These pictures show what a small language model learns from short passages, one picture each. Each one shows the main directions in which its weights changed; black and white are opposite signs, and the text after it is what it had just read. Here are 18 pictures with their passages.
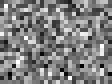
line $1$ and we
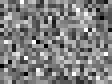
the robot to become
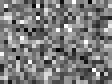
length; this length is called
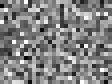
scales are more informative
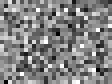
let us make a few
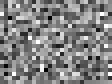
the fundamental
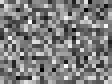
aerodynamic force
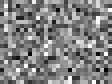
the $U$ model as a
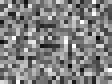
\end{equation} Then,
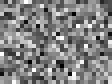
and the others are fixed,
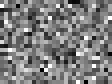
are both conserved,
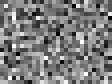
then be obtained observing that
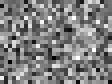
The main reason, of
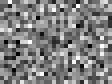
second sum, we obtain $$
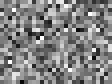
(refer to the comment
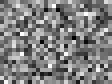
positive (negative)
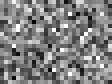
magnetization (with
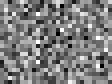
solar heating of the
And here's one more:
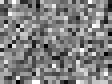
sinusoidal function
